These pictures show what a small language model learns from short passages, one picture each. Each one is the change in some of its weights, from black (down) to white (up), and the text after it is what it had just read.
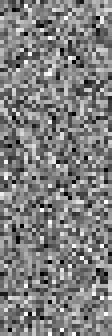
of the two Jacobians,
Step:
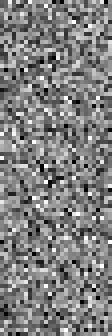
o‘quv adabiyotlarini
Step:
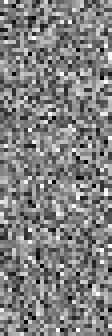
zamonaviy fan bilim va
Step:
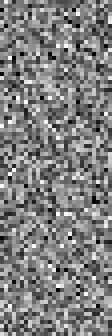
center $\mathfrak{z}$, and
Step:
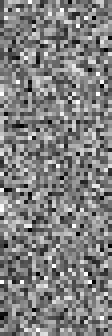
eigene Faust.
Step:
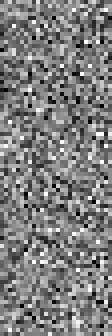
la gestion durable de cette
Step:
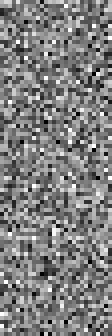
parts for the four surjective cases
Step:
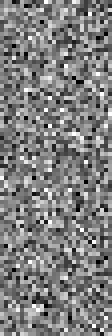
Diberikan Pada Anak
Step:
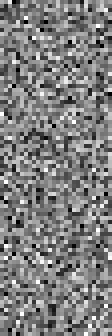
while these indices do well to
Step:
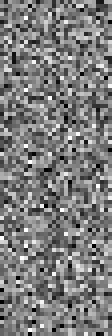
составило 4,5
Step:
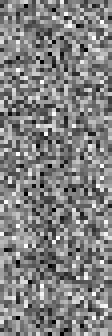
crucial for proving that
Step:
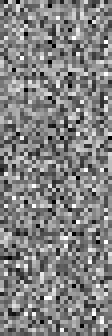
examples of homogeneous domains that
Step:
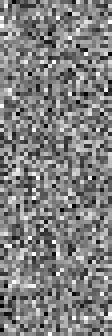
symmetric bimonoidal
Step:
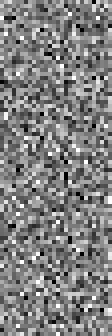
significativa), merita di
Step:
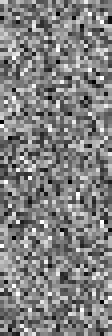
& Sadirovich,
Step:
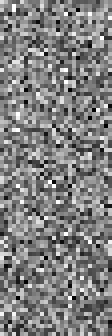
Proof.\ } We will compute
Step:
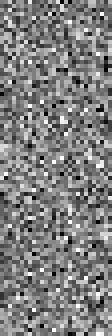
периоде подобных
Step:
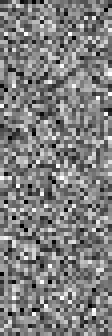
below). Explicitly, say
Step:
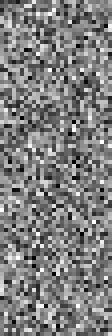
in engaging students
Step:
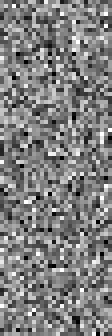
potência de partida:
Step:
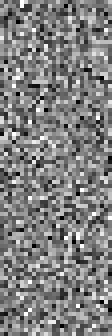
(vinte por cento)
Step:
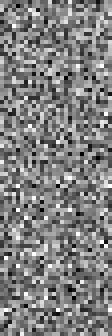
is that, as we have
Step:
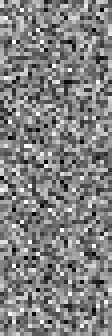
matrices is needed in many
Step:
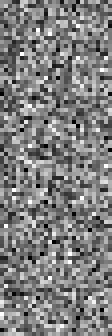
/ Identidade e
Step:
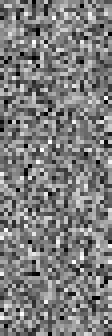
w różnych
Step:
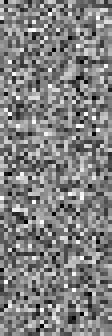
$k$ but not on the
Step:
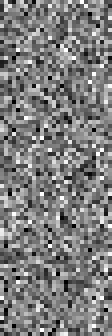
nazariyasi/ Qayta
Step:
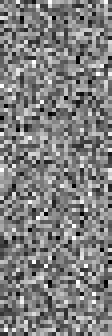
and $A\in F$.
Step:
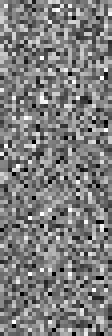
ва профилактикаси
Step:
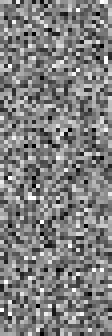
assume that given $m$ there
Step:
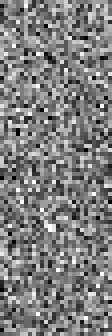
mal wegen Unterhalt
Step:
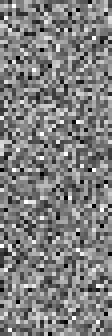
the paper. We shall return
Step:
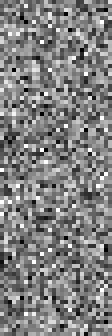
with a different parameter value. In
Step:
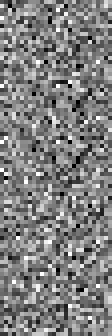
by the proof of the strong law
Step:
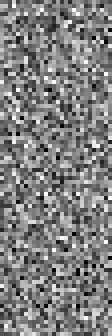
kisah naskah
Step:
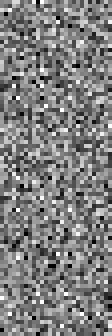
are the relevant fragments
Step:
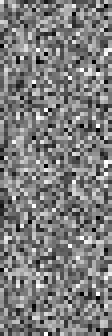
ack ack ack total
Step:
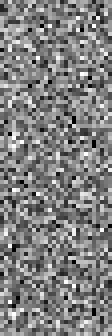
traditions, family values,
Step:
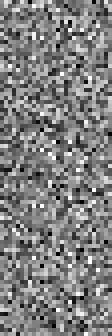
exactly the first order optimality condition
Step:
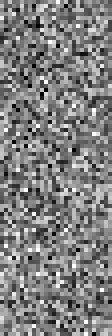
ushbu maqsadlarni
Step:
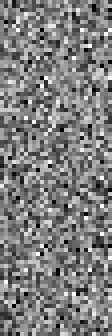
qaratsak, shu
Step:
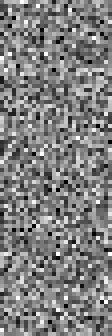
Given this data, we let
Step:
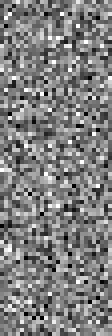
$h$. Performing the
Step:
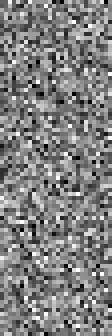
o'quvchilar nutq
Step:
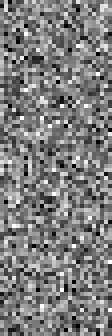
te controleren; -
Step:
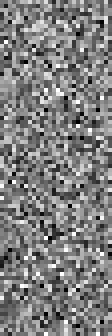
noto‘liq oilani
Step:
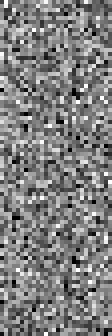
stack-sorting maps
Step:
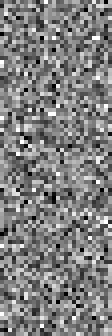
and adapt it to this family
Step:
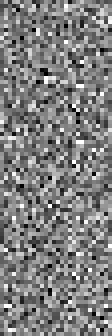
which the surface acquires
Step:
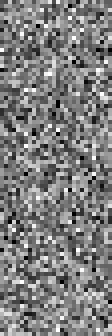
Toshkent State University of
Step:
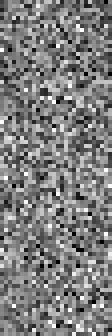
whose complex length spectra begin
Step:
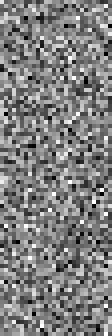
in most cases although the case
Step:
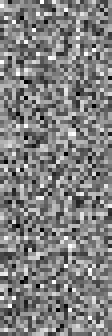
and collected the data of its
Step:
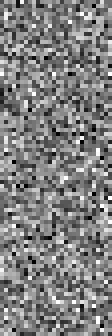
amaçlarının ve
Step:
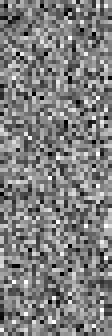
suprimentos tem sido um
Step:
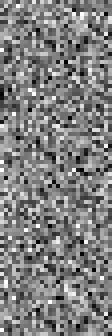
Consider a gradient h-Brownian
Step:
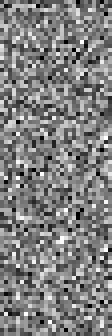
In other terms, for sufficiently small
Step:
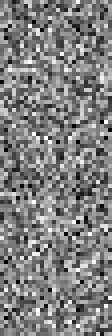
for which the monodromy
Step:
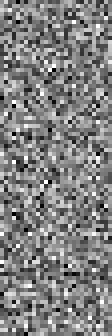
elements and for~\(n
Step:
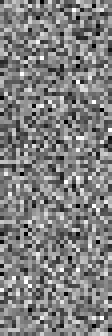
sociales (SHS)
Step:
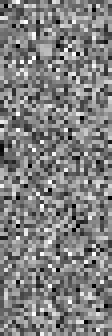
let us recall a result of
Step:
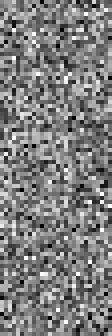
literature on these problems. In
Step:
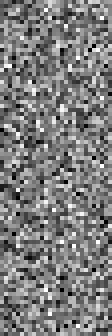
Cuenod y colaboradores
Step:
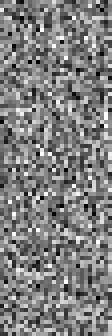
\date{} \maketitle
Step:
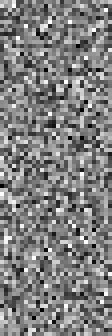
derive a uniform lower bound of
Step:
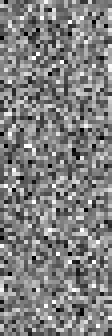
considering more general decorated
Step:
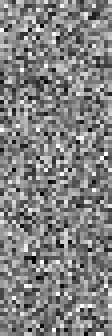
значимой деятельности и
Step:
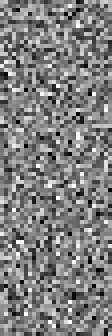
type of approach has been found to
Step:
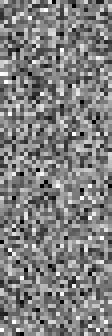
políticos intentaran
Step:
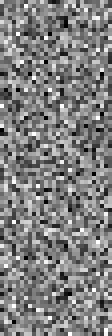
Bellas Artes de
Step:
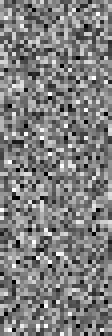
obtained used descriptive analysis
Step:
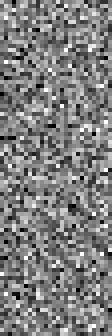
Sociais ou Ciências
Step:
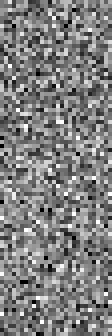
statistik ma'lumotlar
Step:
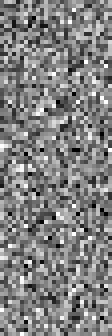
vaqtida yo'q
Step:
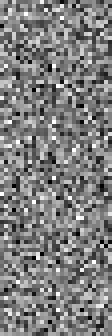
without loss of generality, the left
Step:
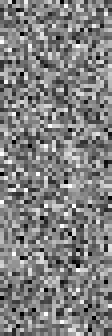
animação. A atividade
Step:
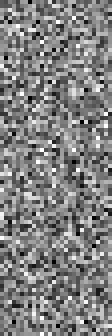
2^i$ such that
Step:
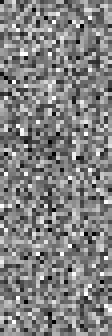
se conseguir uma
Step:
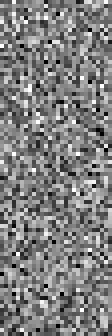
Emotsional baryerlarga
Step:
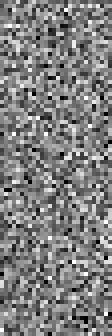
discretization brings major
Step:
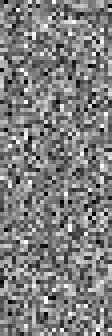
factor code:} \noindent Let
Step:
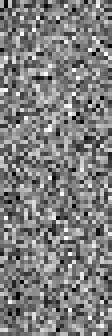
of the folding operations,
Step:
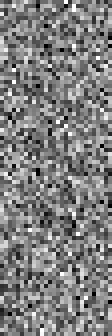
by atomic Finite
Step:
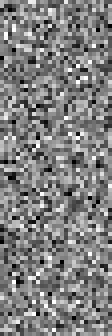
Since $\ma{IA}$
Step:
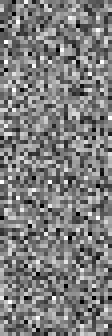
ishlatilib kelingan
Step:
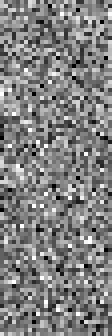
therefore we only get a linear approximation
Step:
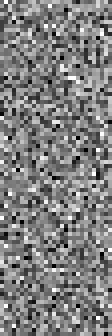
não chega aos alunos de
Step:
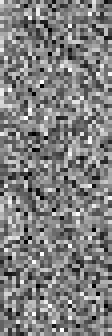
mate aan bij
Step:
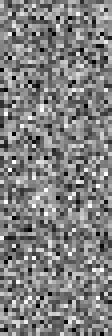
that for low $r$
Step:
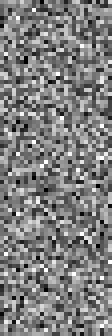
H $ will be an essential
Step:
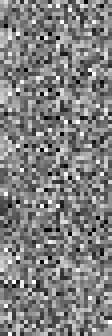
stereotype given
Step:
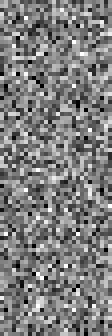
rioya qilish shartida
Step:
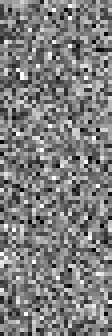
semakin kecil angka
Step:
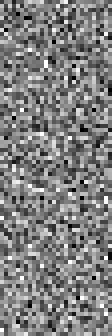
grid, unlike in the
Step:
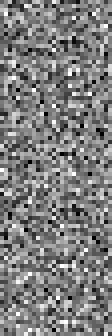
van de beschikking over
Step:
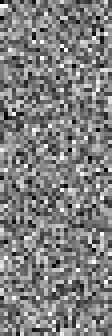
sociale et historique.
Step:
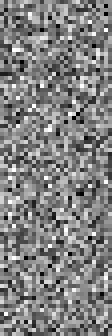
of problem-solving by
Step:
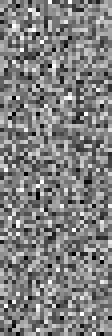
$\B$ is the space of
